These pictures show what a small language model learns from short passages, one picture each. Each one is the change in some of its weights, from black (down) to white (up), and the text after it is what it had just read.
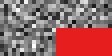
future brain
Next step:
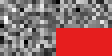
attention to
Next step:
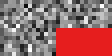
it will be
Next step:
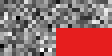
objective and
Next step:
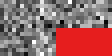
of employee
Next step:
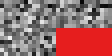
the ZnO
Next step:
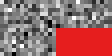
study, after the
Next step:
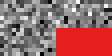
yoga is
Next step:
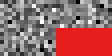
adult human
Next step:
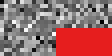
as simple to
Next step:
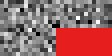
minutes heating
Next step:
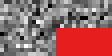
- Many
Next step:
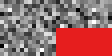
the size and
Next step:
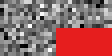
to create a
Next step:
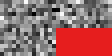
school. No
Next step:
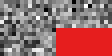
early as the
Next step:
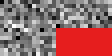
period the amount
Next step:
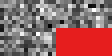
of identifying and
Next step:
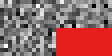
dozens of
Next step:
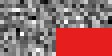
6). Those
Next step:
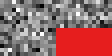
also integrates
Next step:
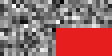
The research findings
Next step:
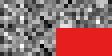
were divided
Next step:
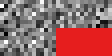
is understood
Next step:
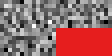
Stress on
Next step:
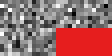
with a large number
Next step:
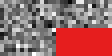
of H_2
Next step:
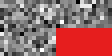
and dynamic
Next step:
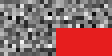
strategy focuses
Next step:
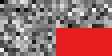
Similar to
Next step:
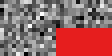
to generate
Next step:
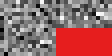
willing to work
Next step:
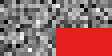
we focus on the
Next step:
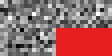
in academic
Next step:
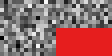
positive evaluation
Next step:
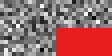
a step toward
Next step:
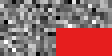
given value.
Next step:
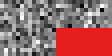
obtained in the
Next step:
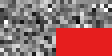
the secrets
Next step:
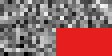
use of standards
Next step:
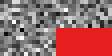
the reaction.
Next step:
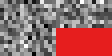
ratio of
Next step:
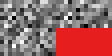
character starts
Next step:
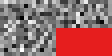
mortality from
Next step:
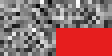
researching, in
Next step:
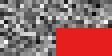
which are related to
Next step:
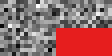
in affected
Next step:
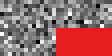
the world are
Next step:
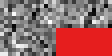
- Provide
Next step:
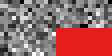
monitoring remain
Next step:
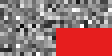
for *the
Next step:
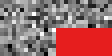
you say
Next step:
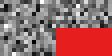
prevalence of
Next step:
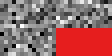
– Imo
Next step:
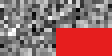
that each participant
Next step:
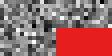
of x,
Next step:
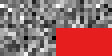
with a high
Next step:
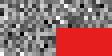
as well as
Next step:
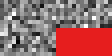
students are more
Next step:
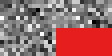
aid in
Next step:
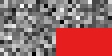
the villages
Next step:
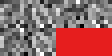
adapt and implement
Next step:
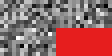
processes modelling
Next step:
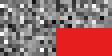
with small but
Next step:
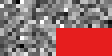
this case, two
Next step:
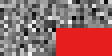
that allows them
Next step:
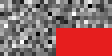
structures the
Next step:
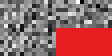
features that are
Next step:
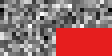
to the high
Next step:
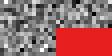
Therefore, there
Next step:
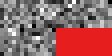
of these data
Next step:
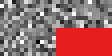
aims “to
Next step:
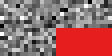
patients associated with
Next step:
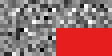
smear kit
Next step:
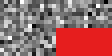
the Onto
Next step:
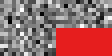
like Spinal
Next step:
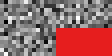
across the Q2
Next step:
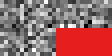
assessment in higher
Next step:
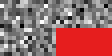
task, for
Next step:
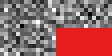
work life is a
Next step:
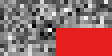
of the European
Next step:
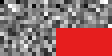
rather than
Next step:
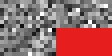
for the students in
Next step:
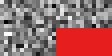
– по
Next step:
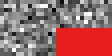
all calculated.
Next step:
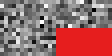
DG is the
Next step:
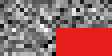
Materials and
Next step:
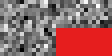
procedures based
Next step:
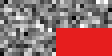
The highest
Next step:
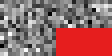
result of how the
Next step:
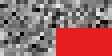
is classically a
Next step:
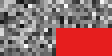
converter was
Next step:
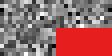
to 9 patients
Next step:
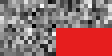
choice across
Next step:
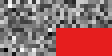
reliability when
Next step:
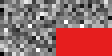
to three times
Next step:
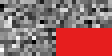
Book of
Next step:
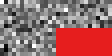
the globe
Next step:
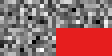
achieve a section
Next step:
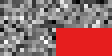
when reflecting the
